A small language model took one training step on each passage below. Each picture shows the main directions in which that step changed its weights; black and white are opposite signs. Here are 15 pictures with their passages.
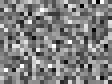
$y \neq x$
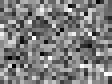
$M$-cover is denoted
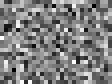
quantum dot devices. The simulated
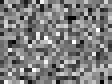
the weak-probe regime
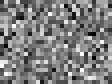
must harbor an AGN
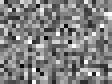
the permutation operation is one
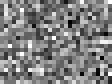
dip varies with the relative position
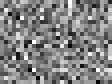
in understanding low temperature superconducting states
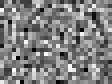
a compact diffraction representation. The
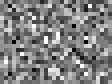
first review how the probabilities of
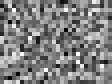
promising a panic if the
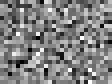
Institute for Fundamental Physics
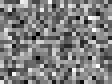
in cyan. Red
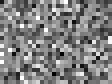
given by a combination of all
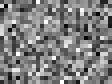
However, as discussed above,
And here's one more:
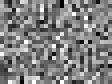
for additional comparisons between
